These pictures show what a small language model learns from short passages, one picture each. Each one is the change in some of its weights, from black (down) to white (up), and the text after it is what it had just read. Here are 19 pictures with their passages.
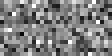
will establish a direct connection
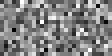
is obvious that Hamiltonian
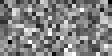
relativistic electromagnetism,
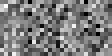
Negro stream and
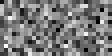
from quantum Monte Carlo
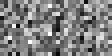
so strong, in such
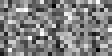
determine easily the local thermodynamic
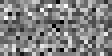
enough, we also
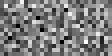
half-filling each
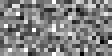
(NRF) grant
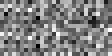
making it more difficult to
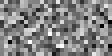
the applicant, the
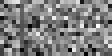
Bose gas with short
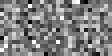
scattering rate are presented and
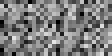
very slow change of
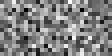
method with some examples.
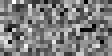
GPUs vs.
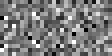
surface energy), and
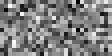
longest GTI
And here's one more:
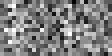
percolation transition for
